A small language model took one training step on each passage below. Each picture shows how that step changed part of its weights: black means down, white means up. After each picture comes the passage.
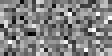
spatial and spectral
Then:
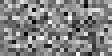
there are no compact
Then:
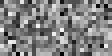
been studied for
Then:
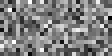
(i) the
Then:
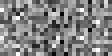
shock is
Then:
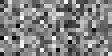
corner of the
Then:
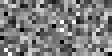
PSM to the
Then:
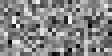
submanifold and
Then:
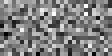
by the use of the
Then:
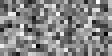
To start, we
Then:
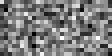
accuracy are
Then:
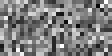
the evolution operator
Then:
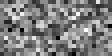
parameter $\lambda$
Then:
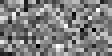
span bounds of
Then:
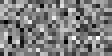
will be defined as limit
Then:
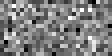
potential $\mu$
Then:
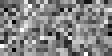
In the two lowest
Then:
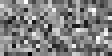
that combining
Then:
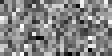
We know that the order
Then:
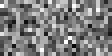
found that the
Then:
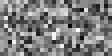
the requirements
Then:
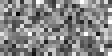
proved that if
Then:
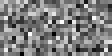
the CBM
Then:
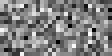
perform a wide
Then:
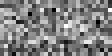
the minority
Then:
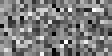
and the other two are
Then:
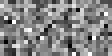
cartesian, so
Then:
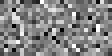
For $m_N
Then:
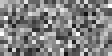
the proof of Lemma
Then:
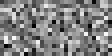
gradient estimate
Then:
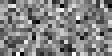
sequences, to
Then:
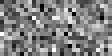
Recalling that
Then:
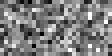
our ReLU
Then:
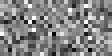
that took place
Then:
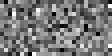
will inspire
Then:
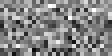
observational point of
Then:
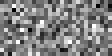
matrix is determined from
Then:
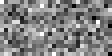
\mbox{ \rm
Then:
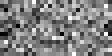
point clouds
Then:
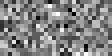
efficiency of
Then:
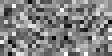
onset potential. For
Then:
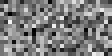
the square areas
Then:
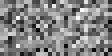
demand points and a
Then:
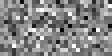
for $j\ge
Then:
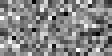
N_+$. We can
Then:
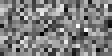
and concentration
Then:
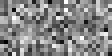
Now we set
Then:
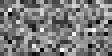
resonances lead
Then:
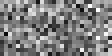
a necessary
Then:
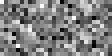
\vdots &
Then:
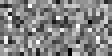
possibilities by
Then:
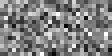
the equations of motion
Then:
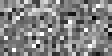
$b \in
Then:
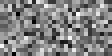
curved spaces
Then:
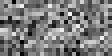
specific about the
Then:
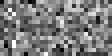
They measure the
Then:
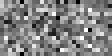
for any $i$
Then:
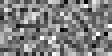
have \ba
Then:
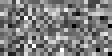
of the slip
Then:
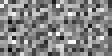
better characterize the
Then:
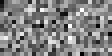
convex set in
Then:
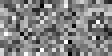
notation to the
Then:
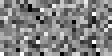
contains uniqueness
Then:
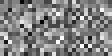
of the theorem.
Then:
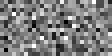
problems which make
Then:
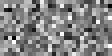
The Fisher's
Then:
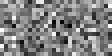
using three computional
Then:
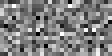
allows us to
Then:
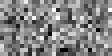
that what we have
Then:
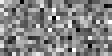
(\M) \otimes
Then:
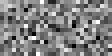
to a limiting distribution
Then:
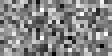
use a kind of
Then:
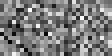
of the minimization
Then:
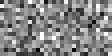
easily show that
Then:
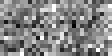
now show that similar
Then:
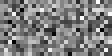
for the quantum clock
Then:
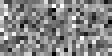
is positive} \}.
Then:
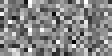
finiteness of
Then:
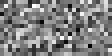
all clockwise
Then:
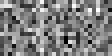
found to be
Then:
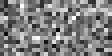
$p$ vary
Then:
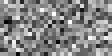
with $a >
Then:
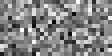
two special cases
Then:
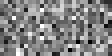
is as given by
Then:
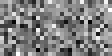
that for KK
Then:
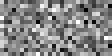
: T \cap A
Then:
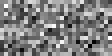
the true
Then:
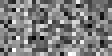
fluctuations lead
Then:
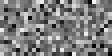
was completed in the
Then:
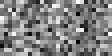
We also prove an
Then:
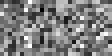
to address
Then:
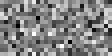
one adds the same
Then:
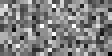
lemma is the
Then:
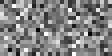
boundaries] and
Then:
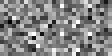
which there is a
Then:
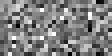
can express our
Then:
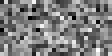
edges belonging
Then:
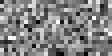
particular, the example shown
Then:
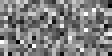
the range of
